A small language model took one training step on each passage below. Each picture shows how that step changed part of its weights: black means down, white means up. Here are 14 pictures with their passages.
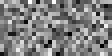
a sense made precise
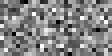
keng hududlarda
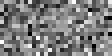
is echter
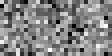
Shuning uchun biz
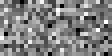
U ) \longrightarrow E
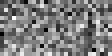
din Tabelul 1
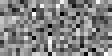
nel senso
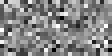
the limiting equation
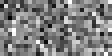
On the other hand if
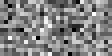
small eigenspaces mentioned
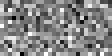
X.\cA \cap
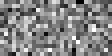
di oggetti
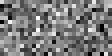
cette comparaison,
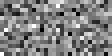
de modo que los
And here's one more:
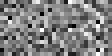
detailed derivation follows
